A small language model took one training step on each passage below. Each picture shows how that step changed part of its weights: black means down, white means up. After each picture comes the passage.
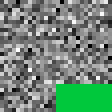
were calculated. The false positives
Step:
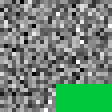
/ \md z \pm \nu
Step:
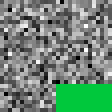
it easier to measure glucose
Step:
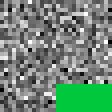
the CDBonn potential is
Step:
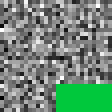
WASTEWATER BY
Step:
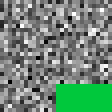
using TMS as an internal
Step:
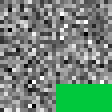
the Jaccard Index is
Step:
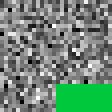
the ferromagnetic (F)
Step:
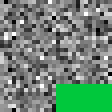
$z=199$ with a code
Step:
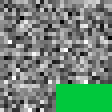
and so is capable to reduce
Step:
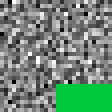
unique behaviour, which has been
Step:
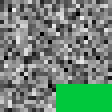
the order Past Participle –
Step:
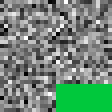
following values: X₇ is 1
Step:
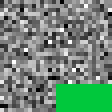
spatial diffusion, it was found that near
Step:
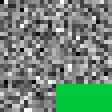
modulation of the DC-DC
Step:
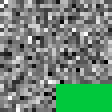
effective volume of the distortions around the
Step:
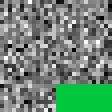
the original field theoretic model in
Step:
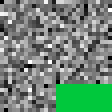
governance under Xi Jinping's
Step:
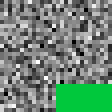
the expected interference at the primary Rx
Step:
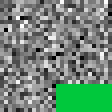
to collective memory and
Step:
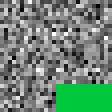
the molecule, resulting in spectra with
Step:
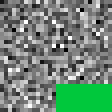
data repositories for the Life
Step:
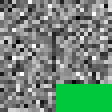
with either nodeless or nodal
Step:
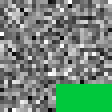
coefficients of classical part of general solution are
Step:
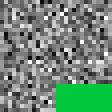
by the Ethics Committee
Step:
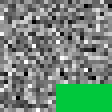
important insight into tensile strength size
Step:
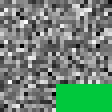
or Khusri (Female
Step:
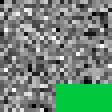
appearing in μ-PD were
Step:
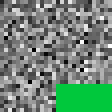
after failure. The machine
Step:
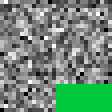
technology . To lower privacy threats and
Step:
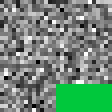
structural design usually by artificial
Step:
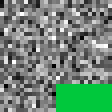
affecting the normal operation of the
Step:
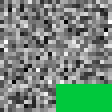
the user requests that the data be
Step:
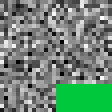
states lowers the magnetic moments.
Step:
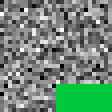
expertise and competencies, as
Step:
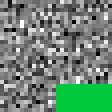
R, Sastre J, et
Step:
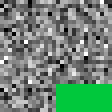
three sections of three sections:
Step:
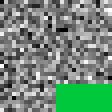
engagement activities. By developing
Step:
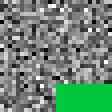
if errors occur. Dflow offers
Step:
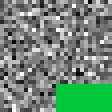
any $\lambda$, where ``det''
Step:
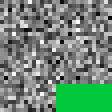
the spin operators for $z$ and
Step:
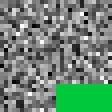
see that the plasma gap of the
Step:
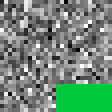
iCGPA is all about.
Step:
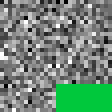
in the Indonesian context does not
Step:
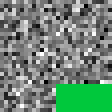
including all channel couplings. It is of
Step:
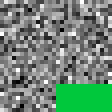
World Journal of Advanced
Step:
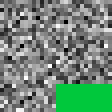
of the velocity law yields higher $\beta$
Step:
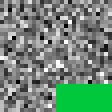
the network topology, where each vertex
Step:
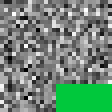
rainfall is 1300 mm
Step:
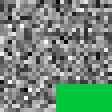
to read, prison reading,
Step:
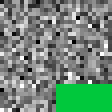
plateau position to be about
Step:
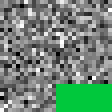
SU(2) symmetry.
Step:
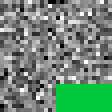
above, the Ukrainian government,
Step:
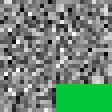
$\omega$, and $\eta$ particles.
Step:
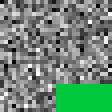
energy levels for the $n=20$
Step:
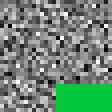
initial state of the spin system is
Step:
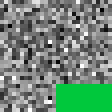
and protein content for venison and
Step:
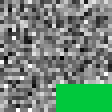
the photon compactness reaching a constant
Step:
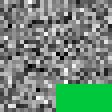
0$ originates from the thermal radiation
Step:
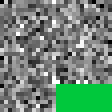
mislead and adversely influence results
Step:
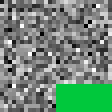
article is concerned with the
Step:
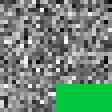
energy each generator should produce, denoted
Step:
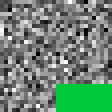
has also been a matter of concern during
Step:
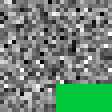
grows exponentially as $\propto
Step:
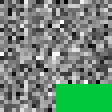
dwarfs. These estimates
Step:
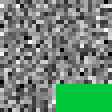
when considering two boundary conditions to the quantum system
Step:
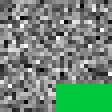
to clinical services for observation.
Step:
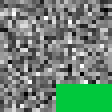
in handling MAPEH
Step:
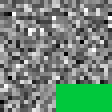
rows show 95\% confidence
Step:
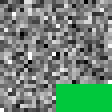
whole machine model to assess the
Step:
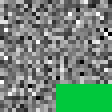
model when describing the beam moment and the
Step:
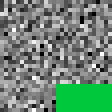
integer $h \geq 2$
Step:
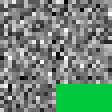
BEST PRACTICES
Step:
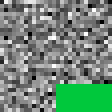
choice of the Lasso tuning parameter
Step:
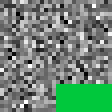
and Ga are summarized in Table
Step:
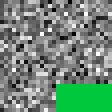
some $\gamma$-ray sources, on one
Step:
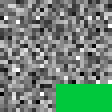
of thin-film and
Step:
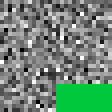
the Preparation of Land use
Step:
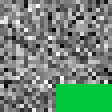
of CH~Cyg, the
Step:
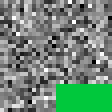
Figure 3 This is a lower oblique
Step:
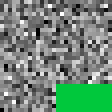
this methodology again. It has helped
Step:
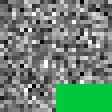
task in the temporal domain, we
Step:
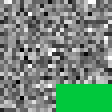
$\mu$. Next, considering only components
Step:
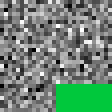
Geltenbort, K.
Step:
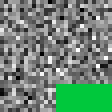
our hierarchical inference framework.}
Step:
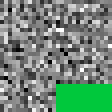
the Lagrangian and allows for a
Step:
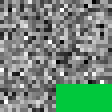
the nuclear spin-spin
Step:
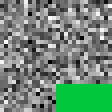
However, the Te-edge spin
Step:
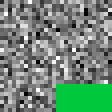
the SPSS program using path analysis.
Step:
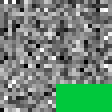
velocities. Thus GCs would
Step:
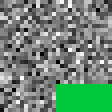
between two stable ions at energies
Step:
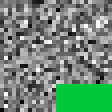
guardies and all the
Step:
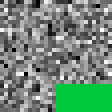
miniaturization of transistors
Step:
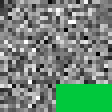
follows: - *Resistant*:
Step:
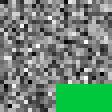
mass monopoles would decouple
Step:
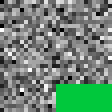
technological LL: two rounds
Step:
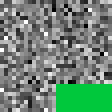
or more of the independent variables is highly
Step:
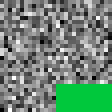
an individual. This drive has an intensity
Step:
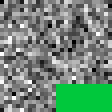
spaces. These suggestions focus on
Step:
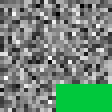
knowledge about the underlying dataset. The most
